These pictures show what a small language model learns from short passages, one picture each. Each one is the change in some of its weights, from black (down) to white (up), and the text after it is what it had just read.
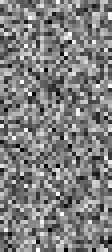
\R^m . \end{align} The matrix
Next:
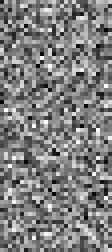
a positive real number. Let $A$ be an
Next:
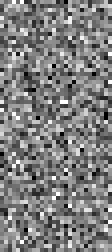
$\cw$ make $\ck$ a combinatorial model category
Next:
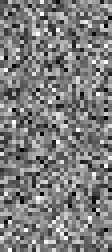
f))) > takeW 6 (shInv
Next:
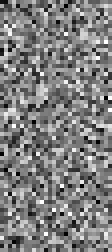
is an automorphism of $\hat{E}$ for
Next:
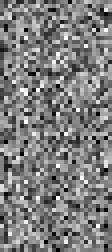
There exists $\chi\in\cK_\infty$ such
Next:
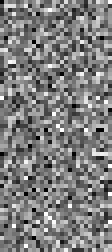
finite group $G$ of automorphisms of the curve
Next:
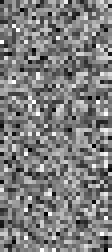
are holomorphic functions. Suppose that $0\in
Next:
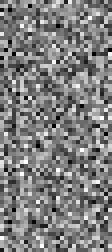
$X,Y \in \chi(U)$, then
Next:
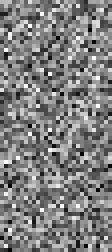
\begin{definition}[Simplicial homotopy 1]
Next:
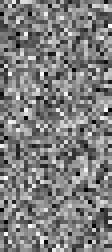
$R\acute{}$ over $R \cap
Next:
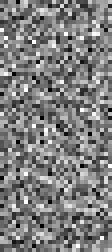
of both authors was supported by the Spanish
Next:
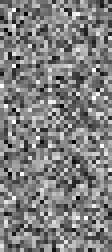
is used to numerically compress the fronts. This
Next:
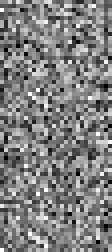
the source terms in (\ref{debut2}) were
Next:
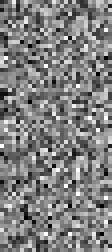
the probability of vertex $u$ lying in the
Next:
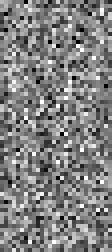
out currents in \begin{center}
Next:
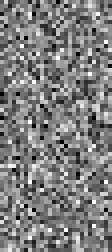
\eqref{qMarkovAperyr} after
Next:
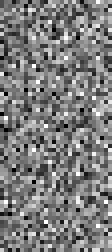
they want.\footnote{The problems and solutions up to
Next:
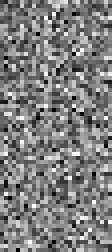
requirements, as a customized study of the
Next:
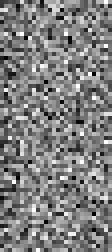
startup and shut down, as well as the total
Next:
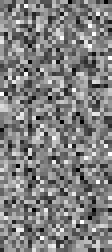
order to prove Theorem (\ref{theo3}) we need
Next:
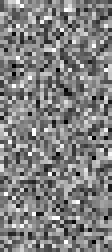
\expandafter {\romannumeral 1}), (\lowercase
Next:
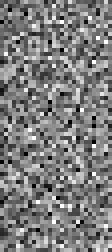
operation with even coefficients belongs to the clone generated by
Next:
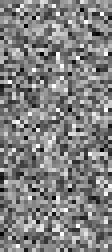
K] Q_+^{-1}$ it follows from
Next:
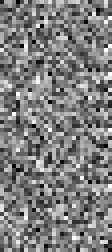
isomorphisms. Furthermore, the kernel of the map \[ \cdot
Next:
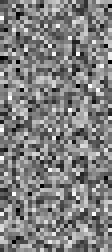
be assumed to be reduced and the definitions of Section
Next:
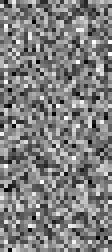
is possible to study the topological properties of curves on manifolds.
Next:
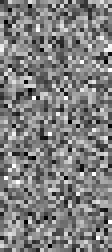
which implies that all nodes being black in $G$ before
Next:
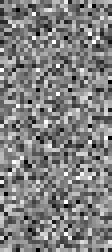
$g-1$ in Algebraic Function Fields
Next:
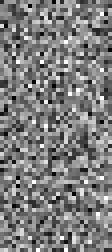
than the global volume growth. The convexity inherent in
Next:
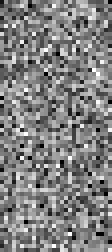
let $N(\epsilon )$ be the maximal number of disjoint
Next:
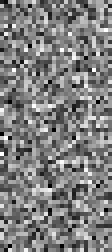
is larger than some desired lower bound (the
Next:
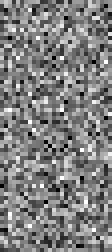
\ee Thus \be\label{ebd}
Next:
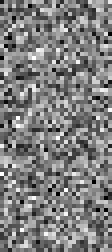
$Y$, then there is a $\mathcal
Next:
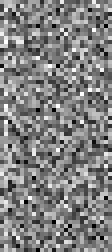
Fluid Dynamics, University of
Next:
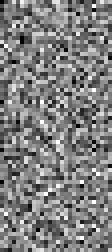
in \cite {AM} the distribution of
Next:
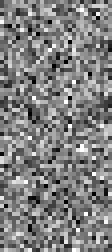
s$ where $b\in\calB$ and
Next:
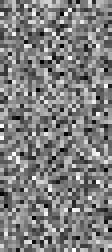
point that is attracted to $\mathbf T_l$
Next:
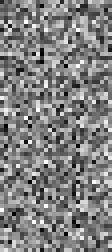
be a generic polarized abelian variety of dimension
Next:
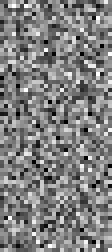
generated 10 different sets of noisy objective and constraint function
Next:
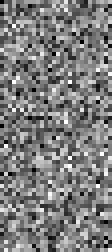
$ K$ is Abelian. The proof proceeds similarly
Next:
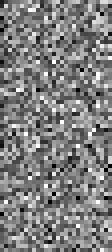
infinitesimally small perturbations, to some weighted
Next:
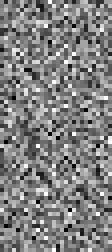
shall specify $\Gamma$ in the course of this
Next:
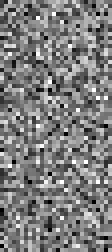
see that $\Xi_q$ is an algebraic variety.
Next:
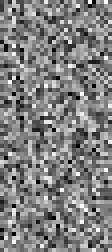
improve SDC convergence for stiff
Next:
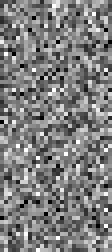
fix $A>0$. We are going to construct an
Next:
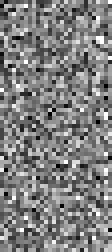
finite first absolute moment, the marginal $\Lambda$
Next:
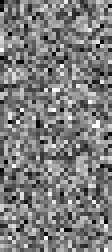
and assume that the cardinality in question is infinite. There will
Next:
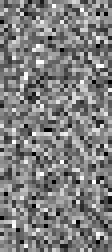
can prove the conclusion except for the case where
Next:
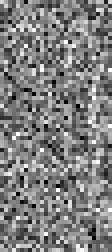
\begin{align} \label{3.68}
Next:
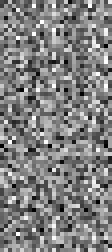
numerical simulations also show that the measurement of the derivative
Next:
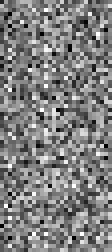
not expected at ultrasingular zeros. At an isolated ultrasingular
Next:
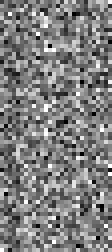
Euclidean balls by a sequence of progressively larger
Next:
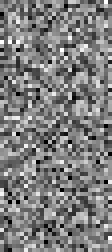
the spaces $\Hdiv{\Omega} =
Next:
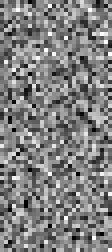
|2L|$ we can consider the double cover
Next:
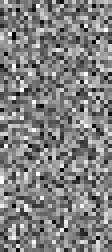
bidegreed balanced graph. Thus,
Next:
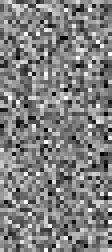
hidden layer with $1024$ hidden
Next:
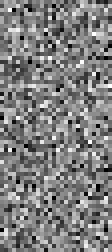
truncated cycle algebras, \textit{Comm.
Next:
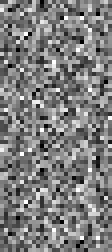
first image \includegraphics[scale=0.25]{}
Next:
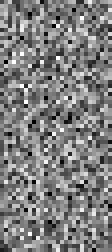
\vspace*{3mm} \end{minipage}
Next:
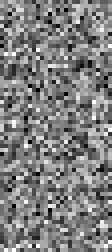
cohomological equation}\label{problem2} Let
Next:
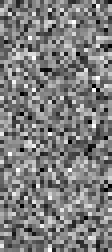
imaginary quadratic fields. \begin{Thm} There are 25
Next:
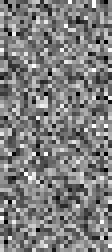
guarantees mesh validity is a disk centered on the nodes with
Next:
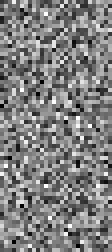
over the normal operating regime of the
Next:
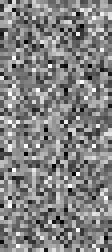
by Lemma \ref{Lemma. Mitchell rank
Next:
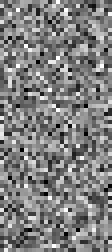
W \Lambda)$; \STATE Set $Z \gets
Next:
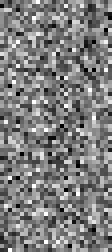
Suppose Assumption \ref{coeff_asmp}
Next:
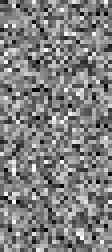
map is a near-embedding is also interesting in view of
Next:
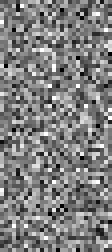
After 36.73 seconds and 11 iterations, the
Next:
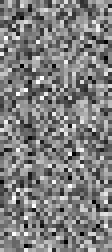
of $\ls$. Then the residual system $\ls'$ is
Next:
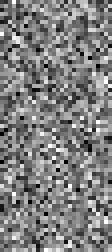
the function $h$ is called either the reliability
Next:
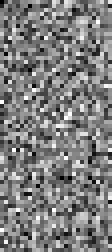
required in (\ref{p8}). Finally, it remains
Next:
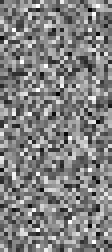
of different O-D pairs for 50\% and 100\%
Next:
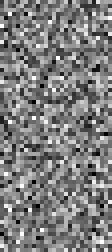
account. There are two aspects - where and
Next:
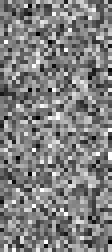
combined with (\ref{L*1}), gives
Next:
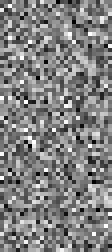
\supseteq E_j^{n_j +
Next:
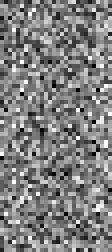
the sparsity pattern of the system tangent matrix could change between
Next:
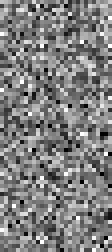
\dot{V} ,\end{equation}
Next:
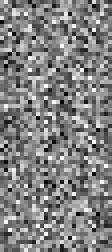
generating series \ben t_{ij}(u) =
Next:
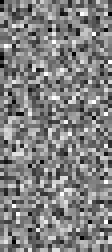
(0,1)$ and for all $t\geq
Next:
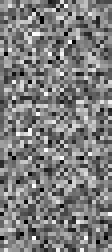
group of order 32. If $G$ is abelian,
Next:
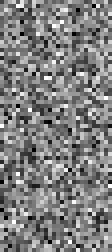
sequences for $\Hp$, there is no reason to make
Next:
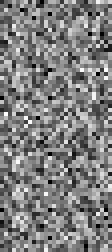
are mainly interested in the restrictions to generic
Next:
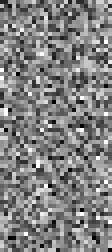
is characterized by a single length scale (the
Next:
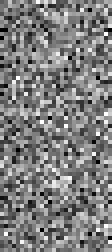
singularities \cite{hironaka}, and this is
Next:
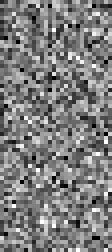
$\G=(E,G,\t)$ is any finite
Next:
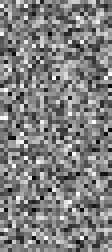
\end{equation} \end{theorem} For the
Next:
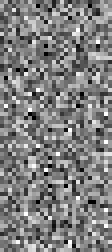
order $n-k_n +1$ generated by
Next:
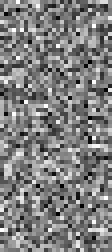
\newline 2000 \textit{Mathematics Subject
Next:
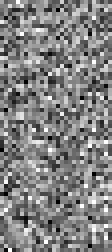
Catalunya, Jordi
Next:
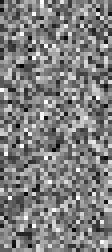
D_1$, and, by propagation, to a
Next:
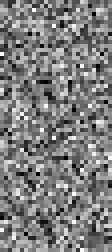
while Theorem \ref{thm4} is built on
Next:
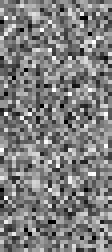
its approach. A discourse situated between two vertices then
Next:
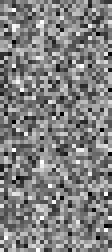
P(k)$ (which exists due to
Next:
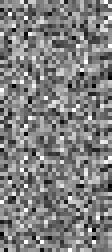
\bigskip \bigskip \section{Introduction} A
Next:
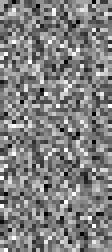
union of\dss all\dss
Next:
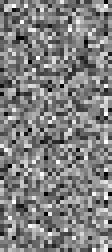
$-antipode $ S_{H} $ and $
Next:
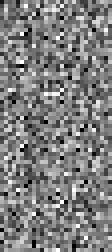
right coideal subalgebras of a Hopf algebra
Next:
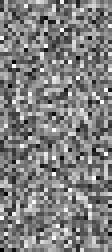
L_1, L_2)$ with at most three
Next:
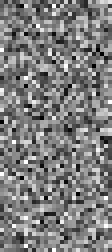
respect to time of the coefficients. We aim to generalize the
